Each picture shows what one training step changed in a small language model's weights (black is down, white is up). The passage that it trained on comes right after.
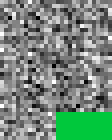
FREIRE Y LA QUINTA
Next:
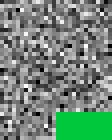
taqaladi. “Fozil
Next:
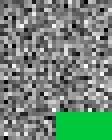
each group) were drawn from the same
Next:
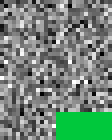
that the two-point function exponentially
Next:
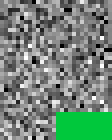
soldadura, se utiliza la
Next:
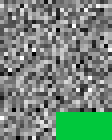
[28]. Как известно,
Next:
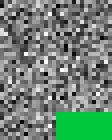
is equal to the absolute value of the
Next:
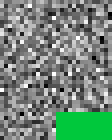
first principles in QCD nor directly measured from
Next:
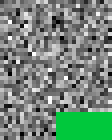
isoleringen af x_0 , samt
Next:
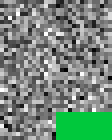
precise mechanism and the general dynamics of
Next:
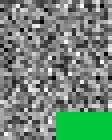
تختار من الاساليب
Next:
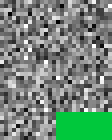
genes, con una afección del
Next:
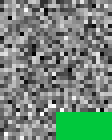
de giro del motor. En el
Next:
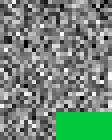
bartaraf etish va bolaning
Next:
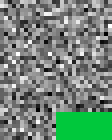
possible sources for the curvature-induced
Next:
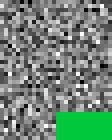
a pronta aceitação de
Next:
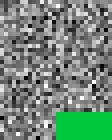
of magnitude of variation of the initial condition
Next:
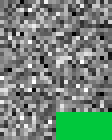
укоренившихся в
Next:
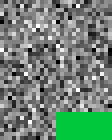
з іграшок, який
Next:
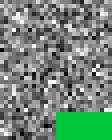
navlarini yaratish seleksioner
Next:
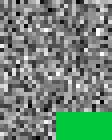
specific public celebrities usually
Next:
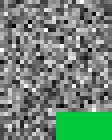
xarajatlar Surxondaryo
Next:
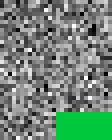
resistivity). However, the value of S
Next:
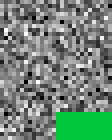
ijodi va ma‘naviyatida
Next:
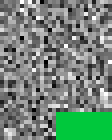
devenit rapid cunoscut
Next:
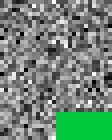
artışlar söz konusudur.
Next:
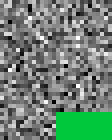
of anthropogenic contamination in well
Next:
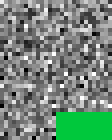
In such a scenario the branches and their
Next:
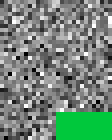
F$}} \def\expe{\mathbb
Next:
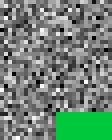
a volume law for entanglement entropy
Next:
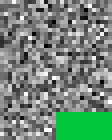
and $E_{\rm iso} =
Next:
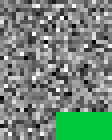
tensor for the Casimir energy to the
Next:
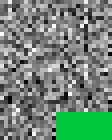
toiseen niemeen, ku
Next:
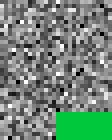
plantas y con un cromosoma
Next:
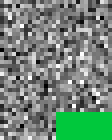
will be an almost-periodic
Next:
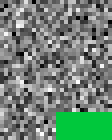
that in the regime corresponding to the dips in
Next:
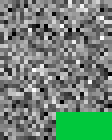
aylantiradi. Ma'ruza
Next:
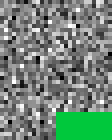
oscillators are actually idealisations
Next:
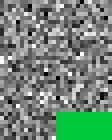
in our theory because of the source term containing
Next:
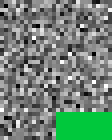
correlacionada); se usó un
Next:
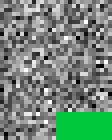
кул ранг 5 чангчи
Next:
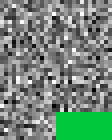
percentage of positive examples differ across
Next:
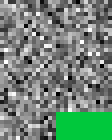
imaginary (but not fantastic)
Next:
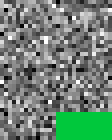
under the assumption of radial symmetry, and
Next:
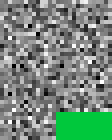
reflex motion effect on observed proper motions
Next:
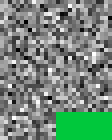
for Sensor Air Gap.} Given
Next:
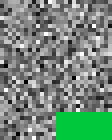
nous a permis de dialoguer
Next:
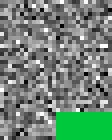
primul rând prin culoarea
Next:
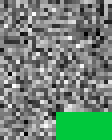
le pass\'e causal de
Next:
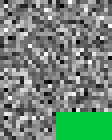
or surgical disruptions to
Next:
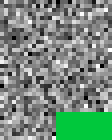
states, say $|\alpha\rangle$ and
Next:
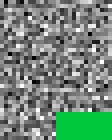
monogamy property which characterizes the
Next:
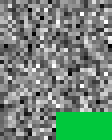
SILVA, Antônia
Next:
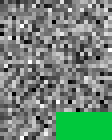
the potential, which corresponds to an infinite
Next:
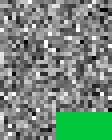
electric case the scalar potential for a massive
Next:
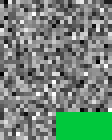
finite volume subcell averages are used to
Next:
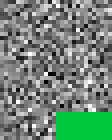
заниматься совместно на
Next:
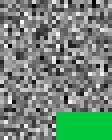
la réduction de leurs dépenses
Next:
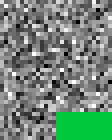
this trend although $\alpha$ does not
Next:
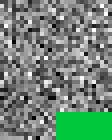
esa pulning miqdori
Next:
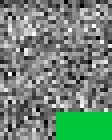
systems the electron mobility and the disorder
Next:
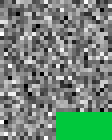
FE grid (d) case 4:
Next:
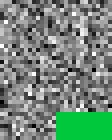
to 47 THz, peaking at
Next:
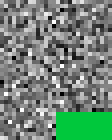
and large uncertainties in hadronic shower
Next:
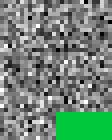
▪ Cash and cash equivalents
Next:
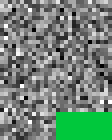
remains fixed up to a certain point D,
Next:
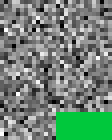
it suggests that some forms of
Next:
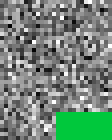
evaluated in the angle--distance
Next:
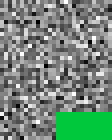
nearly maximally mixed to an observer
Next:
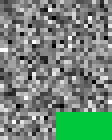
r_s > 1$. In case of the
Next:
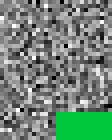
littérature de la Shoah dans
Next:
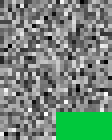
Ключевые слова:
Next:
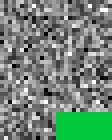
chips per module, is small. The
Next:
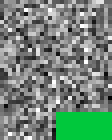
eng dolzarb vazifalardan
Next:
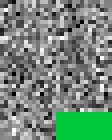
with a coefficient parametrically smaller than in
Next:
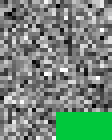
europeu em que foi criado.
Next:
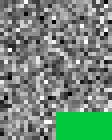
size, and morphology. Including
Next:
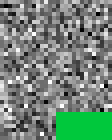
realizado (2024). Mientras los problemas
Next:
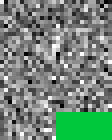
iste'molchisiga ta'sir
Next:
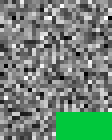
of both SFHs at early times
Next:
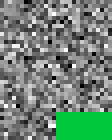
W: (red. Blarowski
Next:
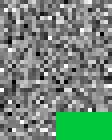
secara manual. Kain sasirangan
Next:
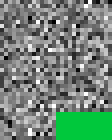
sa en los al - be - - drí
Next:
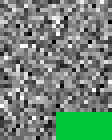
bo'lmasin, bu ishga
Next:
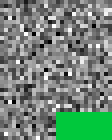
control systems assessed the LAr
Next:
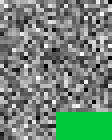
the rejection of large scattering angles can
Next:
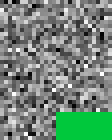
angkatan bersenjata serta
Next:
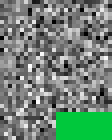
\times B_F(t)}$, where
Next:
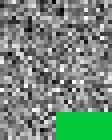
phase transition, a change between a frustrated
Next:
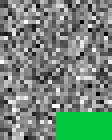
determined as a function of its CSIR and the
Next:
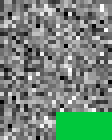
(conceptuales, sociales y
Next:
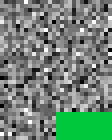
\citep{jur00}, and all have a
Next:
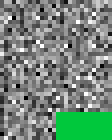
DENSITY OF KINKS
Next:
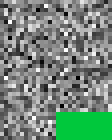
explored numerous techniques aimed at
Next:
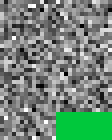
exóticos de la cultura no
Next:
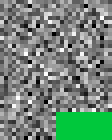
ordered states provide accurate approximations for the
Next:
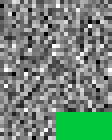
Васильович, доктор
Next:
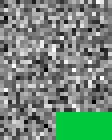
including reflections at the boundary. In
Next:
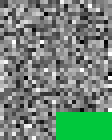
as a function of $p_{\neq}$, and
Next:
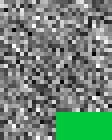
related weighted and binary network metrics
